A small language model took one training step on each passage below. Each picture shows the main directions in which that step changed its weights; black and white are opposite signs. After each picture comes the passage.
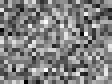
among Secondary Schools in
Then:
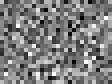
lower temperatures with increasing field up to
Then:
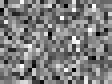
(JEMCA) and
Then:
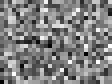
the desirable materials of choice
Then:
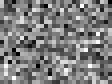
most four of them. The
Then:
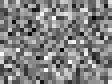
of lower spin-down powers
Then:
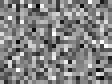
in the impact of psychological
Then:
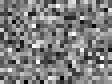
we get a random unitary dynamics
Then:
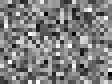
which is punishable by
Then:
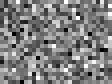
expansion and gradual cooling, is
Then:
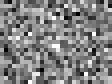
the impression that attempts to
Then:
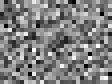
among nuclear industry workers, but
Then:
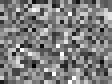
and was confirmed during inventory by
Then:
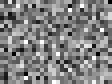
the parents. Data collection and
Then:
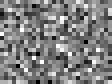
Monitoring DER Structural
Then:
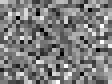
outside the system'?''
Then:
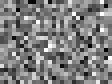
under thermal loading is studied.
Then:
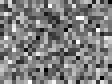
them that the goods will be
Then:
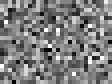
in the post-decoupling
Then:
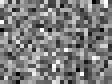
one-stage curing at
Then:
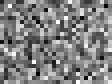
a sufficient ability to transfer designed spatial
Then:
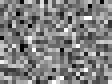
argues that disorder is
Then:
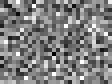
should offer, including the input and
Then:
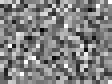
ROC curve of wound
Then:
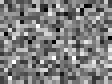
with standardized estimated effects of
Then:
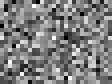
restricted number of timeseries
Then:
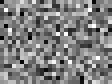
low estrogen level,
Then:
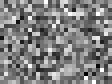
to superconducting spintronics,
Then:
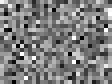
beamforming and trajectory planning
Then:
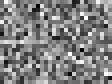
of data and materials The datasets supporting
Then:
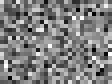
$. In the context of the
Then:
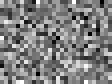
Headrick, J.
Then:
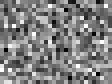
the same moment matrix reveals the
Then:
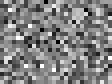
surface density of states for these two
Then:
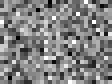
(i.e does not have
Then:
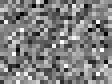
approach based on the U-Net
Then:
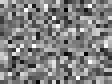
us represent the on/off condition
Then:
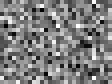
Lindberg, 2010). Both
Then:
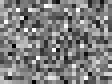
an aluminium foil
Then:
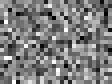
the nickel layers is the
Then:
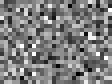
temperatures Accurate sizing of
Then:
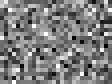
are more sensitive to the velocity value
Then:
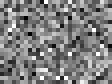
health-care practitioners to
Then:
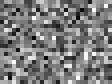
us choose for a numerical experiment a
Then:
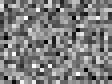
and with a different target audience
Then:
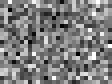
subjects, yet the frequency could be
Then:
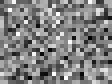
to the $\mathbf{c}$
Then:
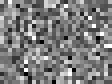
\subsubsection{Application to
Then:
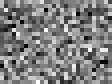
limit, one should expect a positive
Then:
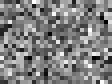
other mistakes. The
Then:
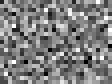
an exponential distribution. The waiting
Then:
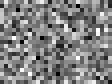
helium and argon
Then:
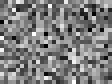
N=1 supergravity
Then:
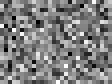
its outputs or decisions. A lack
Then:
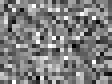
is the easiest to
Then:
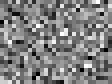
The similar in-phase mode,
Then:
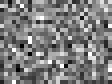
mass (although the exact stellar
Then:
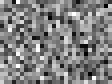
width (horizontal modification).
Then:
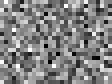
and Goldberg (1987)
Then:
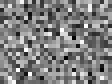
and Robust Control
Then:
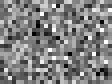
correspond to the points of intersection of
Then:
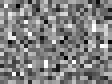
rose oil, and varying
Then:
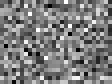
derivatives. Robusta
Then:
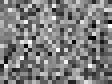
and $\tau^0$ are
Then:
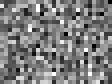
of spinning? Or does
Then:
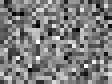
and external contingencies, such
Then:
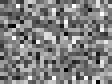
mobile phase can often improve peak
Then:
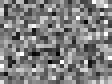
100\% efficiency (no particle is
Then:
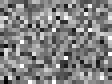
wedges in the complex plane
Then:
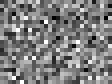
4, and 6 samples/block
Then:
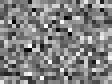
a system of $N$
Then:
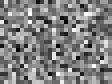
fever, drenching
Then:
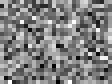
must occur for a short circuit in
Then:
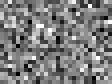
global production efforts to instead adding or
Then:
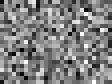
their parents in the study.
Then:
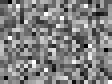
utilizing CNN to improve facial
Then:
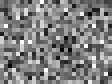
Level Less than 1
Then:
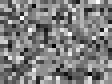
brief soil sample investigation, a
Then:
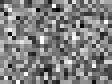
to the office like two times
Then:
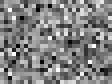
the upcoming work of the
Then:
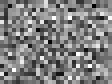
t \ll P$ the scores
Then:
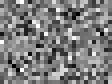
premature death can have substantial
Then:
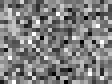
instance, they can be used in
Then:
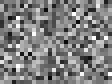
SEM by slicing with
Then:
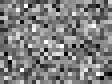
was based on descriptive cross
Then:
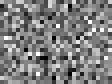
adapted this Psalm
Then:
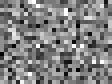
several generations have shunned
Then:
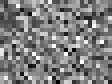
care staff, etc, which may
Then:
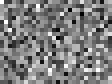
the assumption of a fiducial
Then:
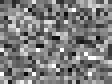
lactations was as follows:
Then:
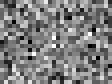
the world as life becomes more fast
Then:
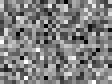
optics and before the first
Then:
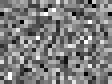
latent embedding assigned with ID
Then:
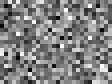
experiments. Based on this, an
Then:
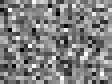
conducting the experiment. The
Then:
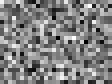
architecture preserves dense features through
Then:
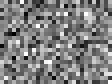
well known that pyrazines
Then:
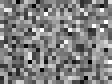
annulus can be challenging.
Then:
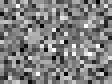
previous investigations based on stability
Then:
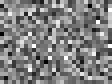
guided relaxation, due to
